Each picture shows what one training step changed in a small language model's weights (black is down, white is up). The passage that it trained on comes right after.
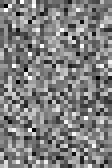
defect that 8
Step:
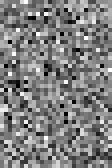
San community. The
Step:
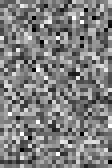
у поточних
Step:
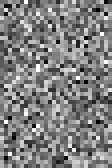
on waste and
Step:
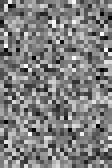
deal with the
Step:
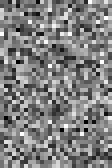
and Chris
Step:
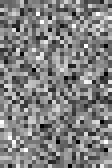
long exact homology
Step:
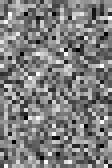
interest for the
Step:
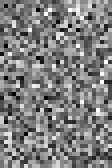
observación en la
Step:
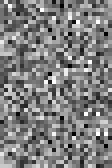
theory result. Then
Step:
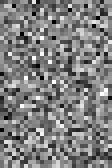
different way to construct
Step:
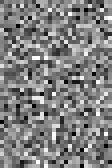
respectively. Figures
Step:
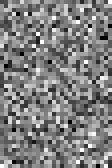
is stable.}
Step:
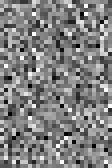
An Empirical
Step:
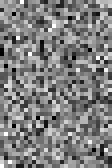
nomi bilan
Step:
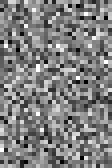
on a dynamical
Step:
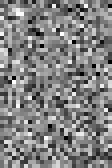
in CSV
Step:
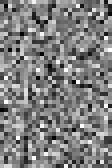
{\em regular}
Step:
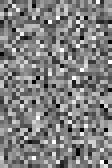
a dripper
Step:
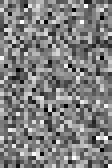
the above relation becomes
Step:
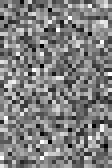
i problemi
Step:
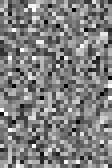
In this way the
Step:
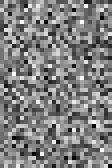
the comprehensive load
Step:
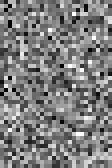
\newblock {\em
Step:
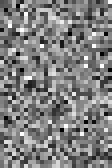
and wood
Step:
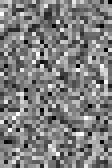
\medskip We recall
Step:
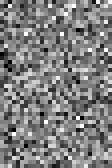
het model. De
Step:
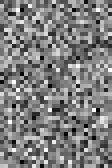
its consequences,
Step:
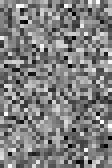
range from 100
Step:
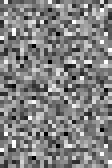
4; the
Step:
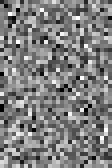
(plus their
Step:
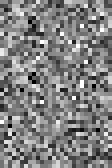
CC BY
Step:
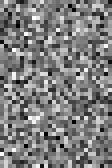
article studies the
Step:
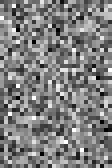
municipal while
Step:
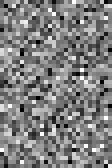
known and $J
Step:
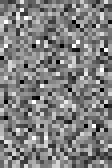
grupo no qual
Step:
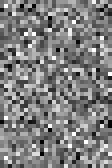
wirkten im
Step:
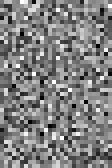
to flames
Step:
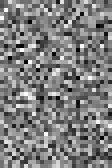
перевагу в
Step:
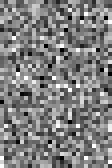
futotta a
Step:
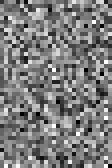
presents the requirements for
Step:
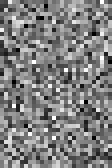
capable of
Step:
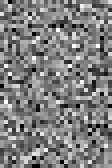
an isomorphism if both
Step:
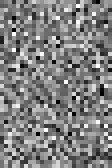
reaches its
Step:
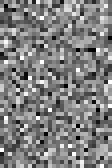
muuta dataa
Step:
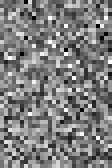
described (at
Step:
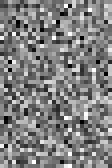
Z -value,
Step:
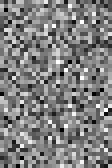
best and successful
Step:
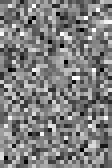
operator $P$
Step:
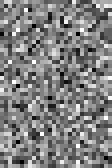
$g$ in
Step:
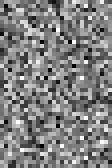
the BM and
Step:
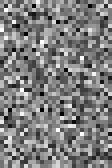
it possible to know
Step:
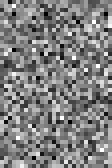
can be bounded by
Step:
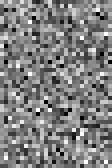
pasó de ser
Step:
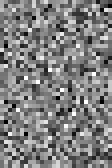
encompass all
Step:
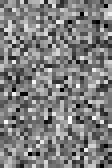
infiltration during
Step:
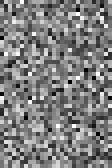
further implies that the
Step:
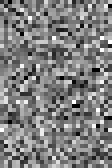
da equação
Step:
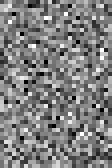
no conflict of
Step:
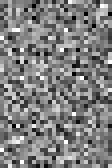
defined, but is
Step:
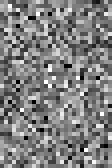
uniform distribution of the
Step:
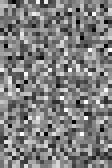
the chromatic
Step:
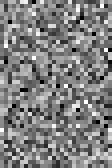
e bem
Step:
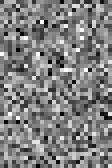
as do the active
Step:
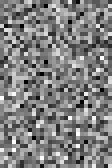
change of variable
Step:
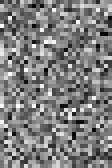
Similar techniques as
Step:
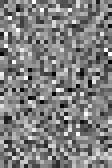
- Korak
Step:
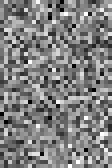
as the plant is
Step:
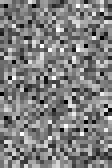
and the c section
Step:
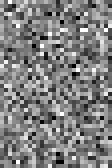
сумму за
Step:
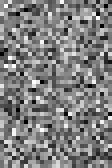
important novelty
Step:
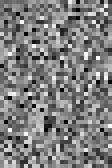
children. The
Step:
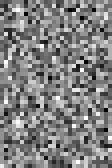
format FP
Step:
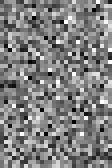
the Gauss
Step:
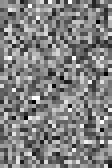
continuous in the strong
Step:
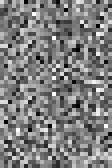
solo es el
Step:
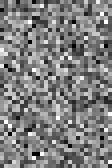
standard quadratic program.
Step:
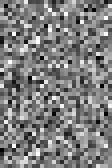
in action and why
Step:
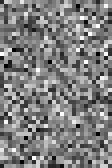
is also one of
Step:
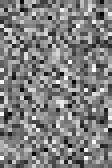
estimate of parameter vector
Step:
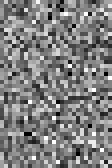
as a means of
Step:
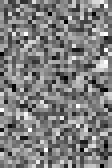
variables vanish,
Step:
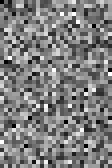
increases which makes
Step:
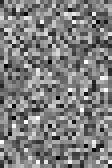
when the process is
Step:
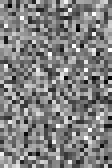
adaptive large
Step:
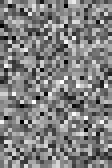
using lateral
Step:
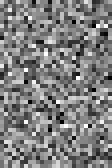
as mentioned above,
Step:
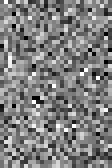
two projections
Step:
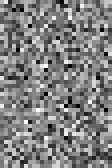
in theorem 1 to
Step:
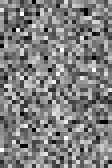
postprocessing phase
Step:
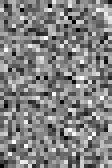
15 layers in
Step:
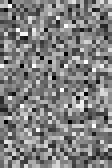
triage tool using
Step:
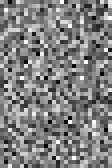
the classical Weyl
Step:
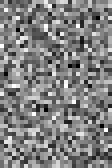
occurs, then
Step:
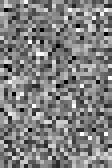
padre me
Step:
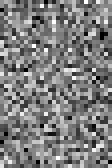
when published.
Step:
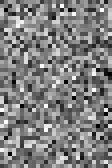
by adding up
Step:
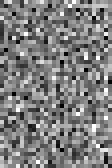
nodal sets.
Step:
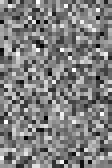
other point of view
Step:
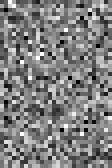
and trade volume
